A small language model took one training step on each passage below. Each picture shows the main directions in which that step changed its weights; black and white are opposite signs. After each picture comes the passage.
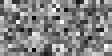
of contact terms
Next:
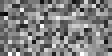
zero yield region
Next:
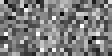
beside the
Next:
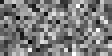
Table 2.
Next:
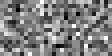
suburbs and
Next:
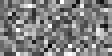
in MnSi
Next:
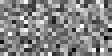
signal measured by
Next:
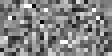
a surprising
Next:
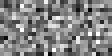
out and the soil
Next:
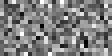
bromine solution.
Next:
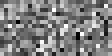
figures for two
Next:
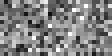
organism. For
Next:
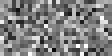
FL, May
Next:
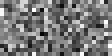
power 65 kW
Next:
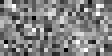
of the most important
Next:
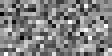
false positive
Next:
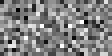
shown to be equal
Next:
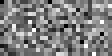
j$ holds
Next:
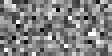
of care in
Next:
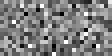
volume. One
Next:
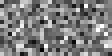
M = average number of
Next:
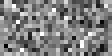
of activation
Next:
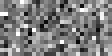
tension along the
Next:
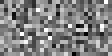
important to confirm
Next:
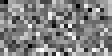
taken as a
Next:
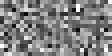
layer is given by
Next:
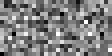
and prompt
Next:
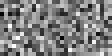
an equivalent
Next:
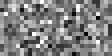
sa novim
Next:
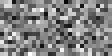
and Business
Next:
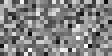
is designed to
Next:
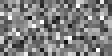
performed. Figure 7
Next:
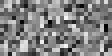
JCO up to
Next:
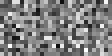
system is found to be
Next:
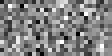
Section 3,
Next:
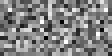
personal quality that is
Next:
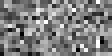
and iron at
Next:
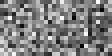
the limits from
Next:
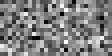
difference, $
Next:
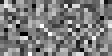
approach to modelling
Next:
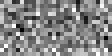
is not a problem
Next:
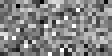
The maxillary
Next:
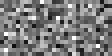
which contains areas with
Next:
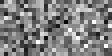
the most generated
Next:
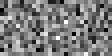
Mean \pm
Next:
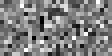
people with multiple
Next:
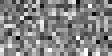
is not defined.}
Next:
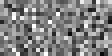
Similarly one
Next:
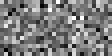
in both magnetic ordering
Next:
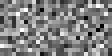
effect shows complex variations
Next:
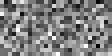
needs of hub
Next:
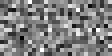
Education should
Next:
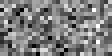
to their Sense
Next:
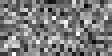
transition into a more
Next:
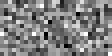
the protein
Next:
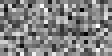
identical to the
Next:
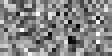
image produced by
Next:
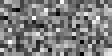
Bessel function of
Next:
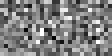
studied the variation
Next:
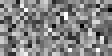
| a \rangle
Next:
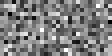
dependence of the
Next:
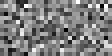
the constraint that
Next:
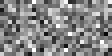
of VDRs
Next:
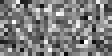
a dimensional constant
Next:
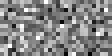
some common time for
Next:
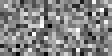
emission lines.
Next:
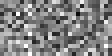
the overcritical
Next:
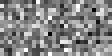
selected for the
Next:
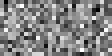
outreach to
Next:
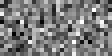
Effect of a
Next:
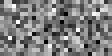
of external or
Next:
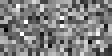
measuring the
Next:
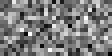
energy levels and the
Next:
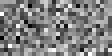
further spectral data for
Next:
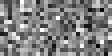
types IV or
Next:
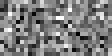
College and
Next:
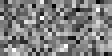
following statement:
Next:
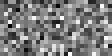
To Design a
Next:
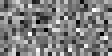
– No
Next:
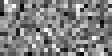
gradients of two
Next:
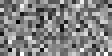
conducted with product
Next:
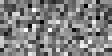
publicly shared
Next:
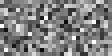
air so that they
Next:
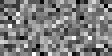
These research challenges
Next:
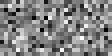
presumed that the
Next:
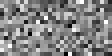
released public
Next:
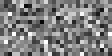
formulation. To
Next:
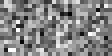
or the raw
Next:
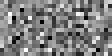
state implies that
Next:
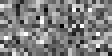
Codes} A
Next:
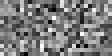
need to seek more
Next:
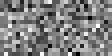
rather limited region
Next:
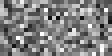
good, but the
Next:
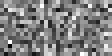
its longstanding use
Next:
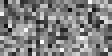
powered by
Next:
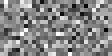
corotating material
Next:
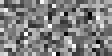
that, in a
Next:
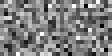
the generation index
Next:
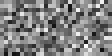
reports the power
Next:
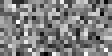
of search.
